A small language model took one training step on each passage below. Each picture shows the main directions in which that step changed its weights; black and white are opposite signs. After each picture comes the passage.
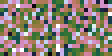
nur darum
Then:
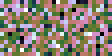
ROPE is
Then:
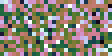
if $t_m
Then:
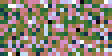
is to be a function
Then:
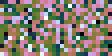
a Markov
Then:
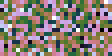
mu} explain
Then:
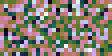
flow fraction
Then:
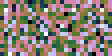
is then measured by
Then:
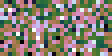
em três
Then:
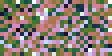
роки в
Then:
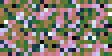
are the reduced mass
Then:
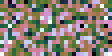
are checked in
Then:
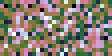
et Cie,
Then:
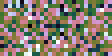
sobre nuvens
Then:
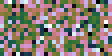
determined in the
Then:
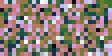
the left and
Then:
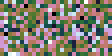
dominated by the
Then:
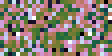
and accuracy
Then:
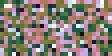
to significant
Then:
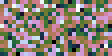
are purely
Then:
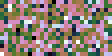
the CISS and
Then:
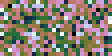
the FP scale
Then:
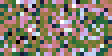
Bords R =
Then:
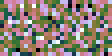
structural transition
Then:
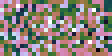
mulai dari
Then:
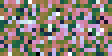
new measurements,
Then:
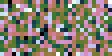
need to perform an
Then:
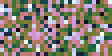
en pacientes
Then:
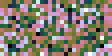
from the left
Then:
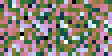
over gezegd
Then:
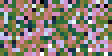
the current data
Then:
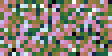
paradigma del
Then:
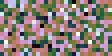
з метою
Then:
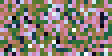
P^{1 \times
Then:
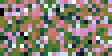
el estado no
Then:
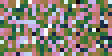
new radial
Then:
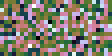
blanco o
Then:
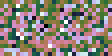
comunitar și
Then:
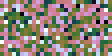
peaks has
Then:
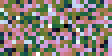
for usability and
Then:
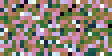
expected to have
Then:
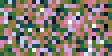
the motion of the
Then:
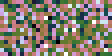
When $q$
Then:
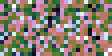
quantum impurity
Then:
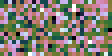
the flow of
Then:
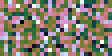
is included; as
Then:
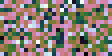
different boundary and
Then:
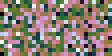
other. Its
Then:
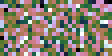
s_h la
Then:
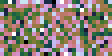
We defined and
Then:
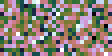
value. Jamiyat
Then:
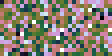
positive initial
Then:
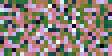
di per sé,
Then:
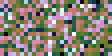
these probabilities
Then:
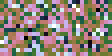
we are not using the
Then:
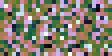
suggested by
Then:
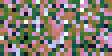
m) = \left
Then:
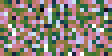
sealed in
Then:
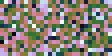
general case where
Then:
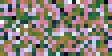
mais relacionada
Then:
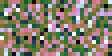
language and
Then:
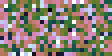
valores de la
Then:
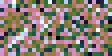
the tangential
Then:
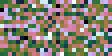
hoofde de
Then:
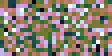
not exist.
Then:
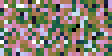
expansion of
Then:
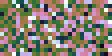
Science \&
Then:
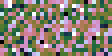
Dee Dee
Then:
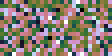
provided by
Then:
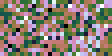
render the
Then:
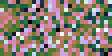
a wide range
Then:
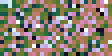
routed into this
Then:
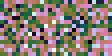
the trajectory
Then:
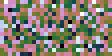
de uso por
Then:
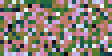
has been shown that
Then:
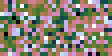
\prec t$,
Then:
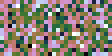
Yan, F.
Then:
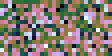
The unphysical
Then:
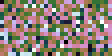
abordada em
